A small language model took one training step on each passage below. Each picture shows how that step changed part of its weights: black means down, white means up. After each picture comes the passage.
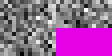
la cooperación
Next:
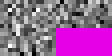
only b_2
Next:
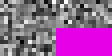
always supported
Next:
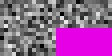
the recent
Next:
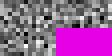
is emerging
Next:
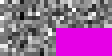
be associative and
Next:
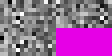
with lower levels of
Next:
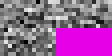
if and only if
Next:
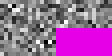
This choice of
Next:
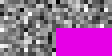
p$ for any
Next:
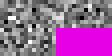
involve mixed
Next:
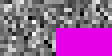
law no
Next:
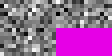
viscosity through
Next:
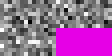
global frame,
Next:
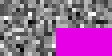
interest in relation
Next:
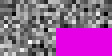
construct the following
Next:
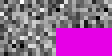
the conclusions
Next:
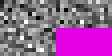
periods show various
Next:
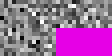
orders higher
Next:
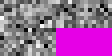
between childhood
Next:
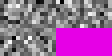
experimental information
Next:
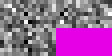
have cancer,
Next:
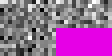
Universidade de
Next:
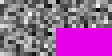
for one of the
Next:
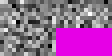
dalam Hikmat
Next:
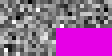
the PKI
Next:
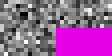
which is used in
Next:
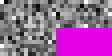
of fish health
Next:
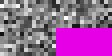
and geometric
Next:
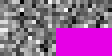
automorphism groups.
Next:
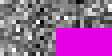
is a section of
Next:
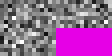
to the content of
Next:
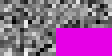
years, but
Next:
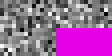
T$ of
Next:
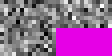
withdrawing the
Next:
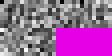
for goods,
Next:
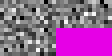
not just a
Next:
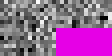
medio de
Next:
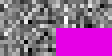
Here are observed
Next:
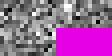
belongs to
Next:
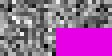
satisfies sublinear
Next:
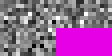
factor in the
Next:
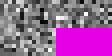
in order to
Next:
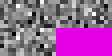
such a way that
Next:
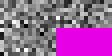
\gamma \in
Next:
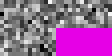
that each node
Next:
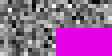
summer. -
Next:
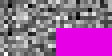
be the domain of
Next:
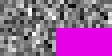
la formación de
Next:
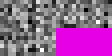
completat de
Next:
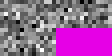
ratos e
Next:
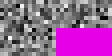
- Edição
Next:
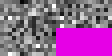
is the union
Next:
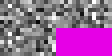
para los que en
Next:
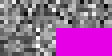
longues et
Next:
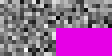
can be read off
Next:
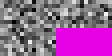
2. School
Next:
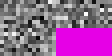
in the modern
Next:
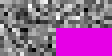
attachment has
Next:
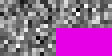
were focused on
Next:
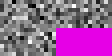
conserved in
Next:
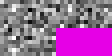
Let us set
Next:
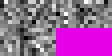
Behavior is
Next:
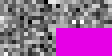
the argument for
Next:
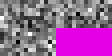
of a finite number
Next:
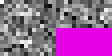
but one whose
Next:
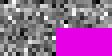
amount of
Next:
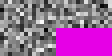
to focus on their
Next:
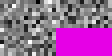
promoting the
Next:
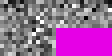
direta e
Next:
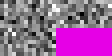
noted that,
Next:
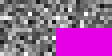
set in the program
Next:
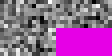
and the formula
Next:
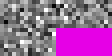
July to
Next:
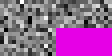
the lowest was
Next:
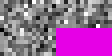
Therefore $$
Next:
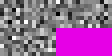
several values of
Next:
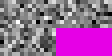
does not contain any
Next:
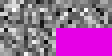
experimental method
